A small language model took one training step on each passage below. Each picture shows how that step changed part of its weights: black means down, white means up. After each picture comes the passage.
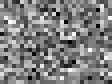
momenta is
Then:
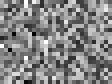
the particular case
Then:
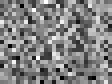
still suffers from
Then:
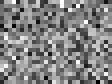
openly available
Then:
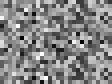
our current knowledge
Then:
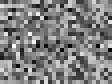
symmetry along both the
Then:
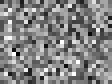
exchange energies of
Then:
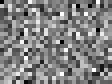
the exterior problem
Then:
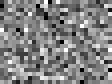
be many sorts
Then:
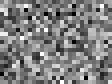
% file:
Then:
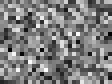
of massless scalar
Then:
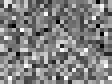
the neuron
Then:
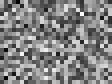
is the characteristic
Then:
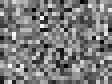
grant from
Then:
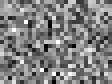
techniques have been
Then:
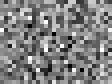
this study, we
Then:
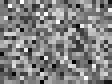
consisting of two
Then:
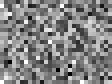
included in the
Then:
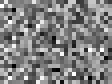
that the gravitational
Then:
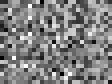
example, radial
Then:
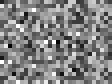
rate of the evolution
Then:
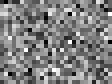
decays of
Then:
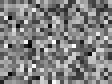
analysis of the data
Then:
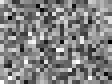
vertex and the
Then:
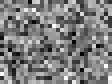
are older
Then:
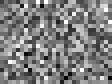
the patterns is of
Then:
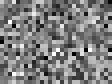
where we select
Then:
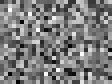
Thus, from the
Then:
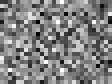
an additional element in
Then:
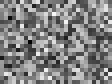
of the system is
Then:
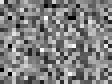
then, after
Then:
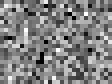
subsystems after
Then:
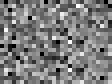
is inversely
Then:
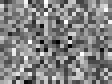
the metric in a
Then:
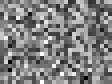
of failure
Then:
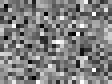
between Au and
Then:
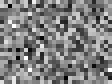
with a different one
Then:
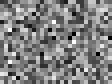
$X$ maps
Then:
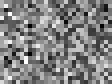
in the Appendix
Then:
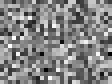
we show the distribution
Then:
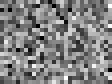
with corresponding energy levels
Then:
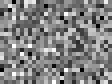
Fig. 1 we
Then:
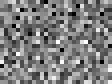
demonstrated previously
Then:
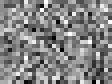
the soliton
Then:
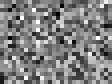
guidance on
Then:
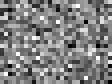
GHz) of
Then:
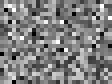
1 mm path
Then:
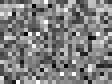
theory. Using
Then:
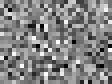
the above condition,
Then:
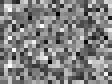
& Adware \\
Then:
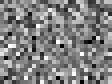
of which feature the
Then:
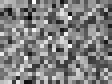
the time required to
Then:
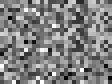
model are relatively
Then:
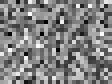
the actual numbers
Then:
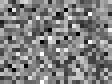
\theta -
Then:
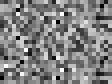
soft states could
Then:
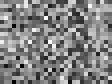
purely classical;
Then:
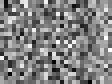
In the section,
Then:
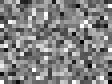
is maximal.
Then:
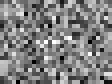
large population of the
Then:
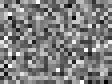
HF field in
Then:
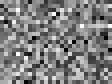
the ES
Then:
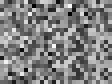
metallic systems
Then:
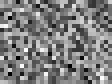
type, and the
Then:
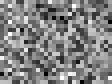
discuss and evaluate the
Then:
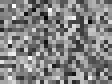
since $\theta
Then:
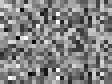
black hole masses
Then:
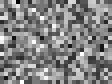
is needed.
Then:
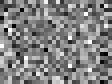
the rear surface
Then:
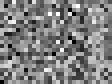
crucial not
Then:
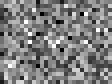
This demonstrates the
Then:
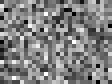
video shows
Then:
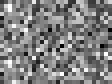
However, the typical
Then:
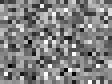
tensor of matter,
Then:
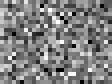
the same way.
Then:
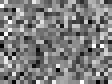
that arrive
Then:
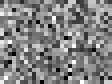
amplitudes in the
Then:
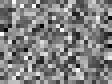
aperture angle
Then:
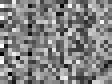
order parameter in the
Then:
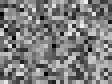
and Age)
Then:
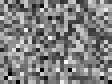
a finite number of
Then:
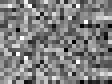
the Kerr contributions
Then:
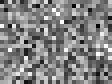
the micromagnetic
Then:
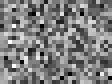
along the vertical
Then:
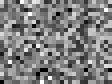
relies on the
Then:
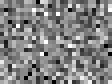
height 0pt
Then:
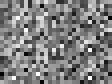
the main halo
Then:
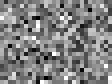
are noted by
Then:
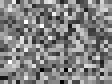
a robust approach to
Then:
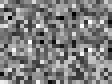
and that a
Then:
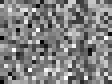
contributions from possible
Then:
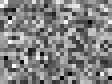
along the lines that
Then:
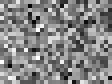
required between the two
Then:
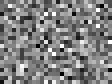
scope of
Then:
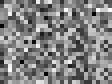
transformation properties of
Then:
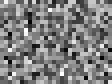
to both the
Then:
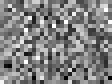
the study of the
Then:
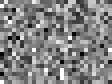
that for unital
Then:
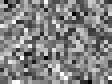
the period of light
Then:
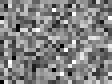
Panel on
